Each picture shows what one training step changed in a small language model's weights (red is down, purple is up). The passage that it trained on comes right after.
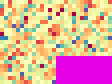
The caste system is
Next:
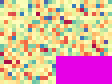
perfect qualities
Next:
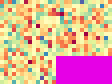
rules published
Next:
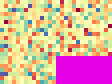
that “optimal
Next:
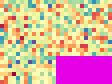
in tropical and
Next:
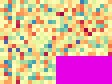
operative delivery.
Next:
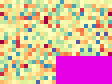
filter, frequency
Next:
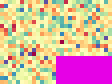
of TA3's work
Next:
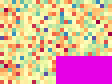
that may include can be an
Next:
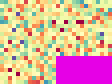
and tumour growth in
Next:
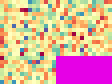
neuron j , and
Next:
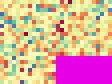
inequality in
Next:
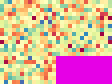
more and alters the
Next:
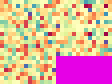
factor at time t for
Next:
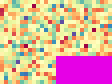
they recommend performing a
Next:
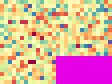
and symptoms
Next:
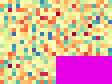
this frequency range is
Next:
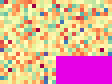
there is no conflict
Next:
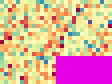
the creation of value by
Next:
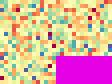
12 European countries
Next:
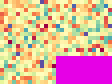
and fragmented
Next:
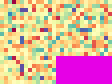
contributions D.C.
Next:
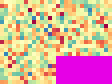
diabetes, the
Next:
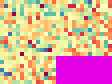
Soil Science
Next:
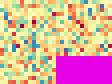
stewards. In
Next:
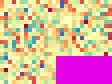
a diversified diet
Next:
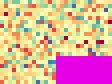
might be observing
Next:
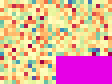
“Mark Two”
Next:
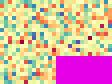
of the impact of the
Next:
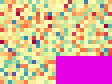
reduction of more than 2
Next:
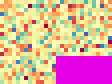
safe and are
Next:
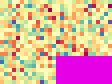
nuclear family system
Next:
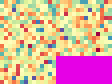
therapy to individual
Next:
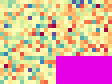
Lithography for
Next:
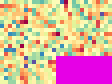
level and from Table 3,
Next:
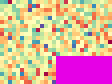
is contained within the
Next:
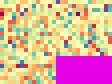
overlap length (20
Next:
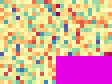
played a role in
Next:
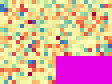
differences (of order
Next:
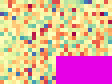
Yrs F 5
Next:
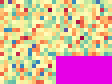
the dependent variable
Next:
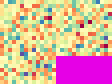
to leadership positions
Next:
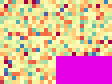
este în
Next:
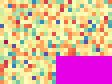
SNS SNS
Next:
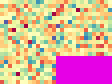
to the country where it
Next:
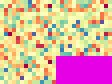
of switches
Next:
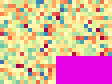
to October
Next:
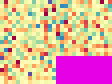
strongly solvated
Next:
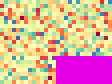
sample could also explore
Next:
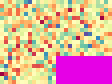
integration of smart
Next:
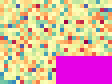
and branding have been
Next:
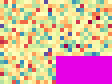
(25) min Table 2
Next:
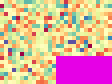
flasks. The
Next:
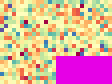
efforts. - Section
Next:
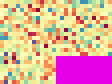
representations is almost
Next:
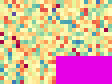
play an important role in
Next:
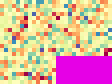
as a fundamental
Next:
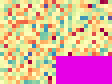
new substituted
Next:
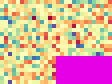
Looking at the
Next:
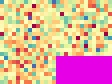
practice sessions and
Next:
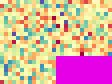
this process. The results of
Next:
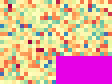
infiltration detection
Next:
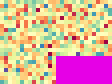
public service users across
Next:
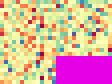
of their families
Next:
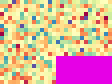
blood stagnation as
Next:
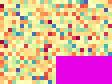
contribution by introducing
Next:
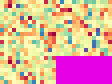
me, without any concern
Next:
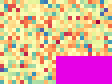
the source language
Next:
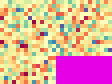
2: beam model with
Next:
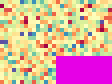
could be the lower
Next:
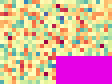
make efficient use of time
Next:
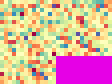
after conducting the factor
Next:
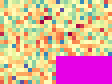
cardiac total
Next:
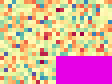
dried with blotting
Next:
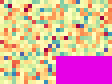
four flowmeter
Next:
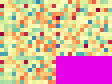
in terms of teaching
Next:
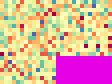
as the carrier
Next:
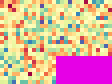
for publication: yes
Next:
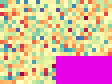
group. Table 2:
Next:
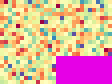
knowledge sharing and
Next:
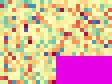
of responses to environmental
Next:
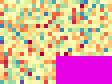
ovary while in
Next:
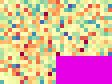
you're going into
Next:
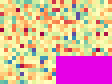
acquisition of two
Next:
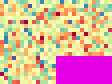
and evaluation procedures
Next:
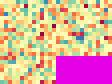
(DD) under
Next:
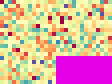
Criminal Law
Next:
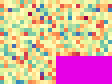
offer innovative
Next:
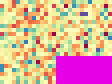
In practice, for many
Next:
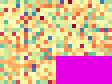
enable environment for the
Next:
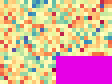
68% and using
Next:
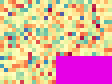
$\Delta E <
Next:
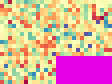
is the density of
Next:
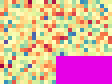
used for each element.
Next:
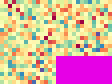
will not easily have
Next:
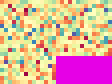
and the K-mean
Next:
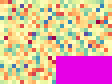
activity of Zea
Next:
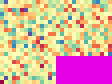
the course of the
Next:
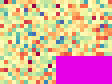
conflict of interest The
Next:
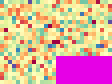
expected to play a
